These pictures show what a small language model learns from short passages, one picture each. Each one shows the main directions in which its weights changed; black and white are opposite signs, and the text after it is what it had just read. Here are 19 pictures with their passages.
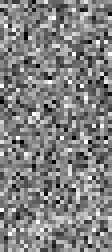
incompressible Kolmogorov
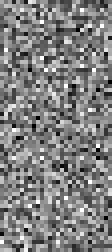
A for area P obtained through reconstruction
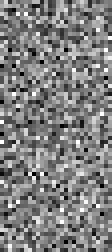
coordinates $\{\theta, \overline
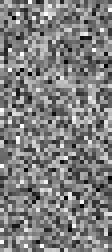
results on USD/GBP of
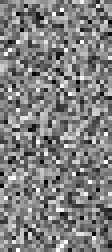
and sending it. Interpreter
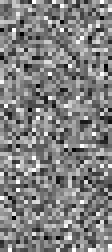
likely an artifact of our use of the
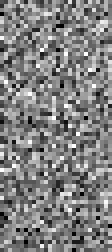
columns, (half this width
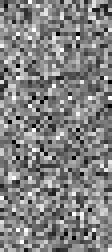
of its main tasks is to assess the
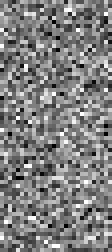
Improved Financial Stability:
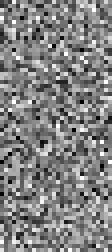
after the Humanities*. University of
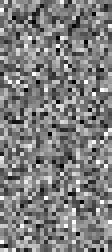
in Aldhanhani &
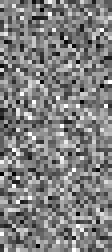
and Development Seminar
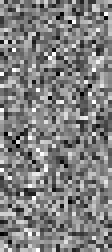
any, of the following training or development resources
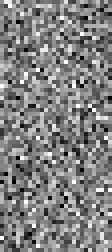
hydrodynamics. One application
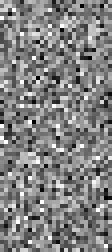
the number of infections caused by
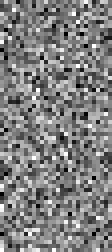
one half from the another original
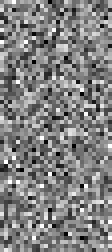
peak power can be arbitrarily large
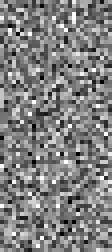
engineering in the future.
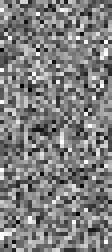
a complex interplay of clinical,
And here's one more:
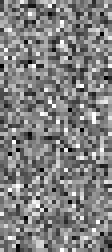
only stable point. Here, the population
